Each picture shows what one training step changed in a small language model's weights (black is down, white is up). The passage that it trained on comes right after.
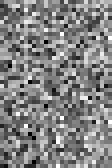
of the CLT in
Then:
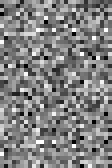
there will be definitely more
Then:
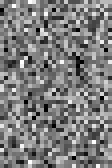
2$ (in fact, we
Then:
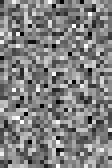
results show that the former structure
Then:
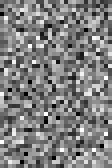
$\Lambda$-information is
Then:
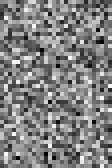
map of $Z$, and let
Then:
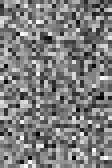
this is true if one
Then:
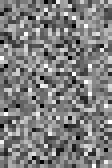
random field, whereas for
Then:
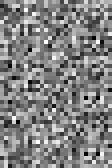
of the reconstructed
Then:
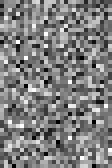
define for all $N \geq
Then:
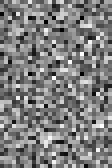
states. In this work, we
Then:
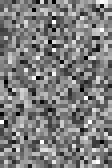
Synchronic Web
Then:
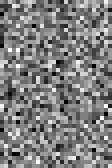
power of $2$ and
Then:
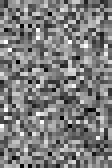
in the sample significantly
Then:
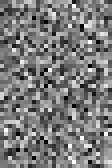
paper we propose and
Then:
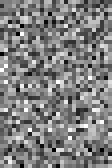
is the last row
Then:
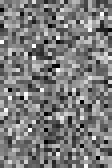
R. van Zwet
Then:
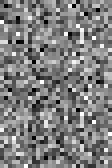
emitted gravitons
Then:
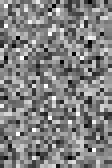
terms of how many
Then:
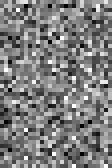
multiplicity). We can
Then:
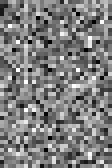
at least one is a
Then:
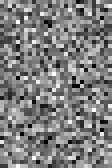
for a reusable and
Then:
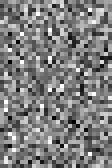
the interference maxima or
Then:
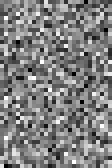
$x$, we have $\alpha
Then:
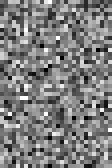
have been done in the
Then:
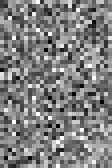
no deviation from the standard
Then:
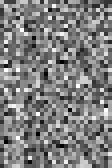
\kappa _b$.
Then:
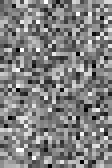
occurs in a narrow
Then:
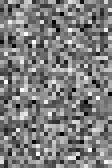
numerical values for the
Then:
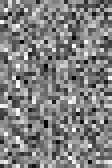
a protein, which results
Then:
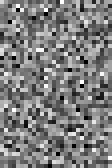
this may be done in terms
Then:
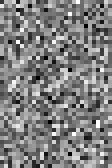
changing sign) upon
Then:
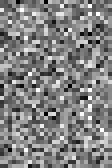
of the Wolfe conditions need
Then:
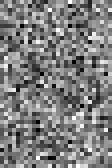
the galatic halo
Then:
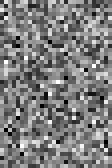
chiral transport,
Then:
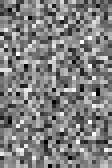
respect to multiplication of a
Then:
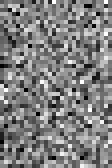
different simulations. Dashed
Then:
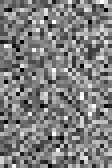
justified by the
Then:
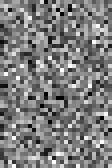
Space Science,
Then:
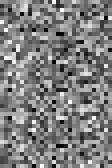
the wavevector component
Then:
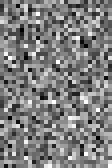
the key steps in
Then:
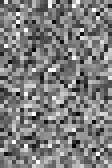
of Euler characters
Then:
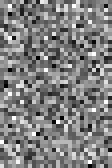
\aleph a^3
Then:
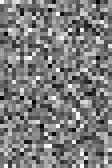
symmetry and gauge
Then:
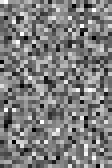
we are ready to
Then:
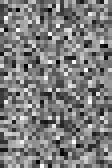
structure moduli space.
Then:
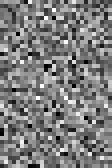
well the presence of stars
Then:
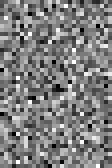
separable index set
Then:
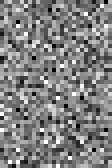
an additional penalty
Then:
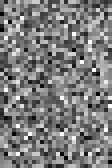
\; update $
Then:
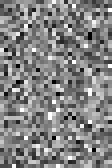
the representation of the distribution of
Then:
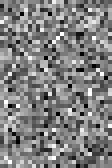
the map $s\ts
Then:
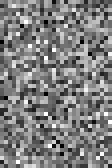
is of Cartan type
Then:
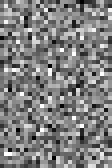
= \partial_{\mu}
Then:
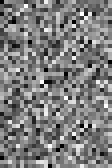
start at state $i$
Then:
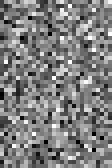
function. This type of correction
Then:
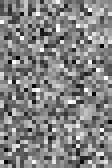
the ratio of the
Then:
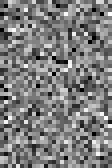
discrete spectrum.
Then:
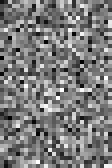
(days at X-ray
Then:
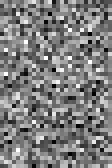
is not a Woodin
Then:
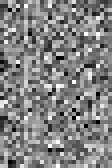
measurements of the embedded
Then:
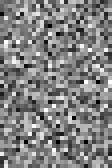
$\gamma$. To describe
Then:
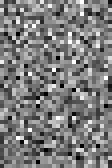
given quandle coloring
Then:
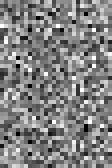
not have a complete solution for
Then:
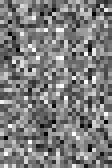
agents that operate
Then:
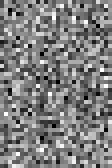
case if we wanted to
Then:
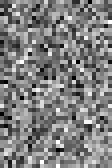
model spectra with the observed
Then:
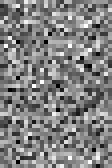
of the nucleus.
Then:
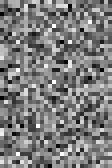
discussed based on the
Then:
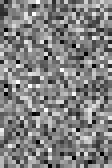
After a while, the
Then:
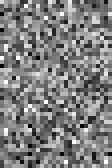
one sector remain confined
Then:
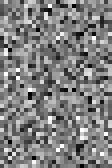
generator $k_3$
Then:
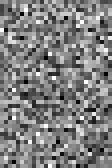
the collinear mode is IR
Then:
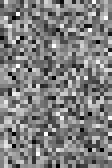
be its $s\times
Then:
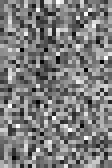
core problems to be
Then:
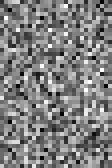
transitions were determined to
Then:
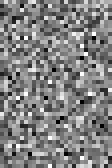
field $E_0 =
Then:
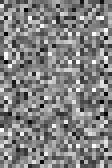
tunnel from the
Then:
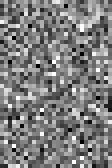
the bump above the
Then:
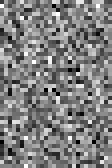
between two neighboring
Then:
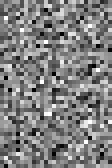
$S$. Equality holds
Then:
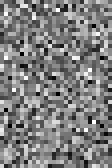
to note is that the
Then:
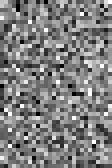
%The update equation
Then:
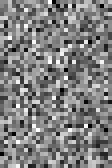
domain substitute for
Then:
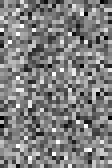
upon a limiting process with
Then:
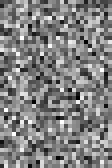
a new window on
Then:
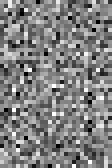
behind a protected
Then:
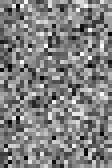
Construction and evaluation
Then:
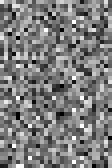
energy bands is given in
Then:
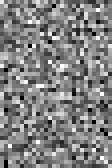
finitely many orbits
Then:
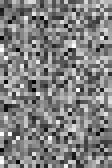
-- from the cluster
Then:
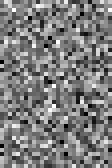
we have six cases for
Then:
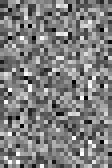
dissipation below the
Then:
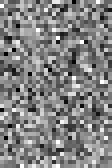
multiplying the probability
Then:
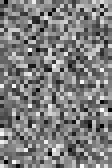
RMSE reduction from
